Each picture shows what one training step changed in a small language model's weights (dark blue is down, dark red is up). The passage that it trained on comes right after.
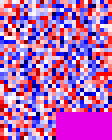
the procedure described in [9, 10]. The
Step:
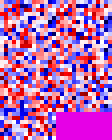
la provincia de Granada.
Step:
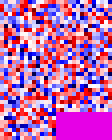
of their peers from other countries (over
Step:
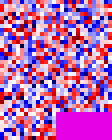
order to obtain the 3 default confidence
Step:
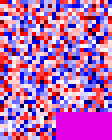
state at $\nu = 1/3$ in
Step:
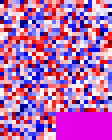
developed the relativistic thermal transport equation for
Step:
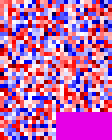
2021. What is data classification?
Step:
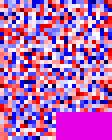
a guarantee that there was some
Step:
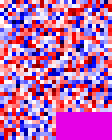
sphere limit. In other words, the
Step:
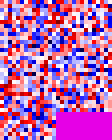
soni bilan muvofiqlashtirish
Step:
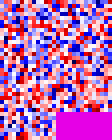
Organizátorom sa darí
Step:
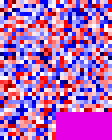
interaction from normal and umklapp processes depends
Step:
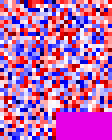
regularity of technical inspections, the
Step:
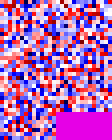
(reais ou possíveis)
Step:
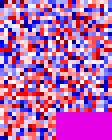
multimedia vositalari asosida
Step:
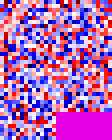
described by one phenomenological constant - $\int
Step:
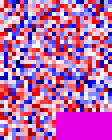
, breaklinks = true , backref
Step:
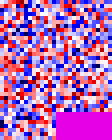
new agroforestry plot with this type
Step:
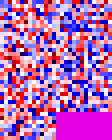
**Localización en interiores:**
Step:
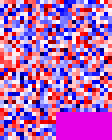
current return. Dividends
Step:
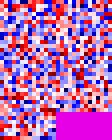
conclusions drawn adequately supported
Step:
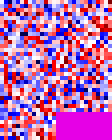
беради. Асосий
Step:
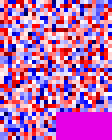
holatda tirbandlik hosil
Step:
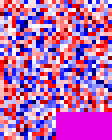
model is given by \begin{equation} {\rm
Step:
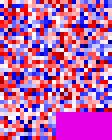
bilishi zarur bo’lgan elementar
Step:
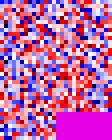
and symmetrical deep tendon reflex,
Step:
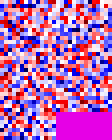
inability to function to 90-100 highest
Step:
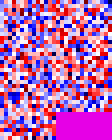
of Paper VI, and is
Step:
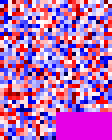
interfaces.\cite{bauer} In
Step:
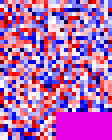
a function of the γ- ray energy and
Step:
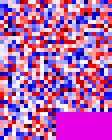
characterization is shown in Figure 2. Figure 2.
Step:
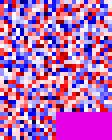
whether it was even impressed on the search result
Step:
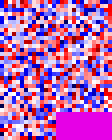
obtain the higher value of figure of merit by
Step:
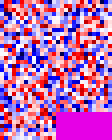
модель має відбуватися
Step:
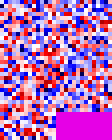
concurrently with DH algorithms.
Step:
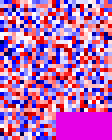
outpatient department of a
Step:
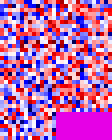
yelga berma, yerga ber*
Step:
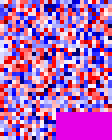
the nucleus are tabulated in
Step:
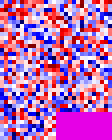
of our equipment, we have yet been
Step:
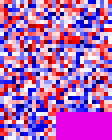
terms of the derivatives $\partial_{0}
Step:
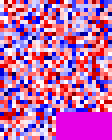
studying the converted NV⁻ and
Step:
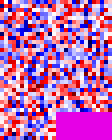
enhance the probability of neighbouring
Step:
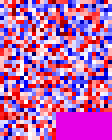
review & editing, Investigation,
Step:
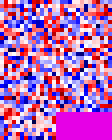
grid of radiation transfer models for
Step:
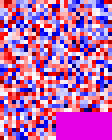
sensing holes. In SSOA,
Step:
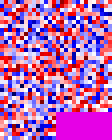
used in quantum computing, along with their
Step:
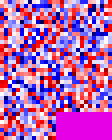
EDGELESS system Overview In
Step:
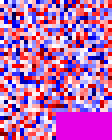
a given energy to escape before being
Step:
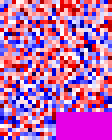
Thus, it has been possible to precisely
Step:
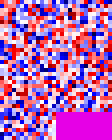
peripheral insulin sensitivity and
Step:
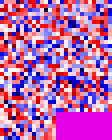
on the other hand, how the district scale
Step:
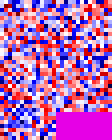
to compensate the laser noise and we
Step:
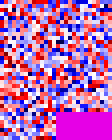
objects is cloud tomography, and
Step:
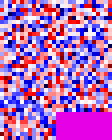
a device. (\textbf{d})
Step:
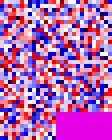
and then transplanted in the field with different
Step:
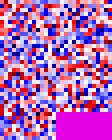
designed using pole placement to induce
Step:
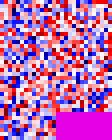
term $H_{jk}$ which couples systems
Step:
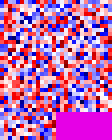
la salud humana y el ambiente,
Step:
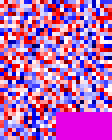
to do before splitting up with the
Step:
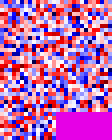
could specify 3-5 software projects
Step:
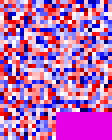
ahamiyat kasb etadi.
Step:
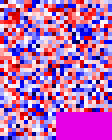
Starting then from the generating state
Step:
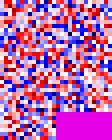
tunneling mechanisms. The
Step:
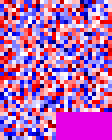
simple weighting of the majority and minority
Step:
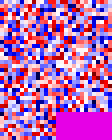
dinámica de grupos focales,
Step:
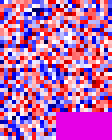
and Written English. Harlow:
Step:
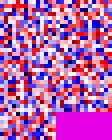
- Прокопчук,
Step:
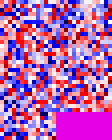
системи та зроблений
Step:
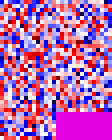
a tungsten carbonyl compound
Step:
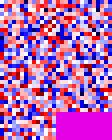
néhány kérdés
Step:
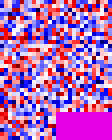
the probable nature and composition of the
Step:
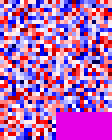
bairro Pereiros ainda
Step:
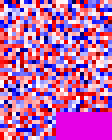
Dashmool bharad kwath 30
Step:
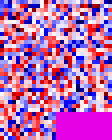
implementing a multinomial logistic
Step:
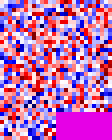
them can be tuned by different parameters:
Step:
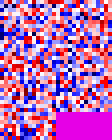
tiene una propensión natural para
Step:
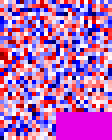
detection to reconstruct the driving
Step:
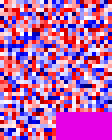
Studies have shown the continuity and stability of
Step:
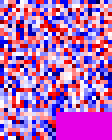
that is consistent with the consideration that on largest
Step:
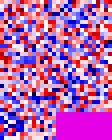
trials. Here we describe a
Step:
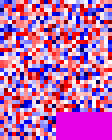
within one kilometer radius are considered part
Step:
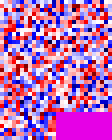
To order $(2M_0/R)$ the
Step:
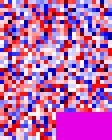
ifadə edə bilər
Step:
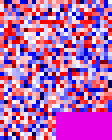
of the artefacts found,
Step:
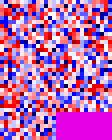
va sahnaviy jihatdan
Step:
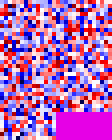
the contribution $\sim N\Delta N$.
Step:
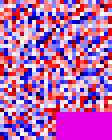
\, . \eeq Thus such energies as measured
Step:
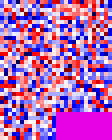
to strike a balance between
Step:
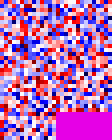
parameters $d = R-(r+\delta)
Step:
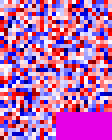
2. Implementation of precision farming
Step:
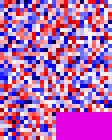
at absolute zero temperature when varying system
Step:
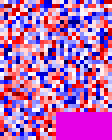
the article begins with a historical
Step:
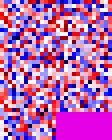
про поінформовану
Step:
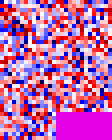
are not in mutual equilibrium
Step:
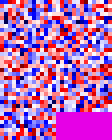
they proceed via $H_0$; or
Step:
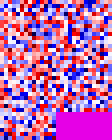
*Ph. (Danilevskia)
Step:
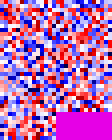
initial resonant angle $\sigma$ to
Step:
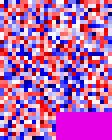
was carried out to identify 5 trees of
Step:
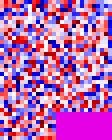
catalyse several reactions⁴ but such
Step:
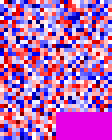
the origin (zero), negative and positive
